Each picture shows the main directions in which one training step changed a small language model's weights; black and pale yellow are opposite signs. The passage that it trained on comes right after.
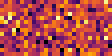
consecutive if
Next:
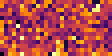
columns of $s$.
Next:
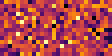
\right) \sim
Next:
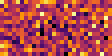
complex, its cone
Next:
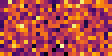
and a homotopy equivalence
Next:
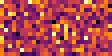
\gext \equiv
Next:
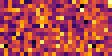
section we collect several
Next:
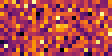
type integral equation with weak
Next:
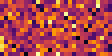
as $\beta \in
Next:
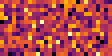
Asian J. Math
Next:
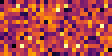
their discrete equilibrium. In
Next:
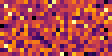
flush right
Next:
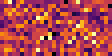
a rapid survey
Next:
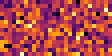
Moreover, smoother
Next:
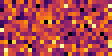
the parabolic sector
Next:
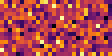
or parallels, a
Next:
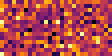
the compactness of
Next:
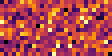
to be projectively
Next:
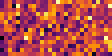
interpreted as the number of
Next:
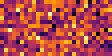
x,y$ while
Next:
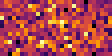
K) \cotimes
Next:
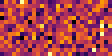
following theorem. We say
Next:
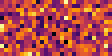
$q \in
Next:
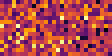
The equation corresponding to
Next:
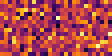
weak$^{*}$ continuous functions
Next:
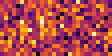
In other words, we
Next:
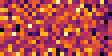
Moreover, both of them
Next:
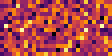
is the maximal entropy measure
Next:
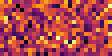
begin by introducing the notion
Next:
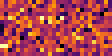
pattern $P$ with
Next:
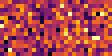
other hand if an odd
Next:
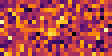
is crucial to start with
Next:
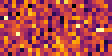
distributed initial value in the
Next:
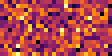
see e.g.,
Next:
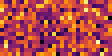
the second family, since
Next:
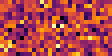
boundary condition is used.
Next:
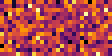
lemma plays an important
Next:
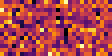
class of representations are of
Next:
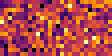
to find an example of
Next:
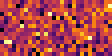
partie finie de
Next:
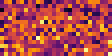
the singular points of
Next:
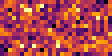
to be formed. This
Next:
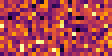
intermediate ring $S$
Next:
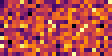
of any length, which
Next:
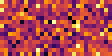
from the second Lagrange
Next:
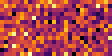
to the interaction of the
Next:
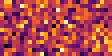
are uniquely determined by two
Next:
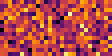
some $\alpha,
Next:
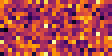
may define its recursion
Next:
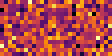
uncertainty set. Then,
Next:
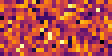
$ and notice that for
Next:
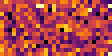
a non-empty open
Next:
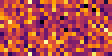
classify when we have
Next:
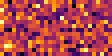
so the solution is
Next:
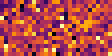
lists of axioms for
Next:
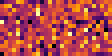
number or one obtains an
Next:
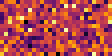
\draw [name
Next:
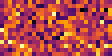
its usual norm $\Vert
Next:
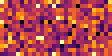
of the real parts of
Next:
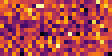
PA of length bounded
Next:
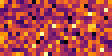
shall give a direct proof
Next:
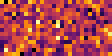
\label{remark global
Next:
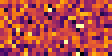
non-convex flux
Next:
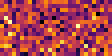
in figure 1 are
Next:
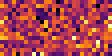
a finite set, using
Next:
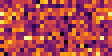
It is applied in
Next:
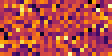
then there are no
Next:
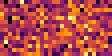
for sizing of
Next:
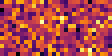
All graphs are simple,
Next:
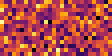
the restriction of $\h
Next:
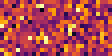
problem at hand. The
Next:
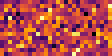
and the escape
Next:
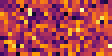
the simple principles
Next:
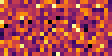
of the corresponding semigroup.
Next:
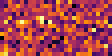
: in our case,
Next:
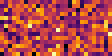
function of the random field
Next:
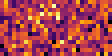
signal intensification
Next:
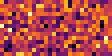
the number of edges is
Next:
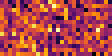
theory after theory?
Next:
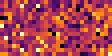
center of mass motion.
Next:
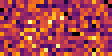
and computed stream functions
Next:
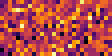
we prove some additional results
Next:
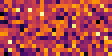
of Stepanov
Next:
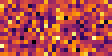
To define the measure
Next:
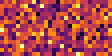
as desired. Then we
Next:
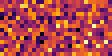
$k$. We focus
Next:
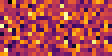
value $r$ is
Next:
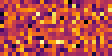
catalog network
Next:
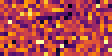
$W$ or
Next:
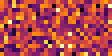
implies the stability of the
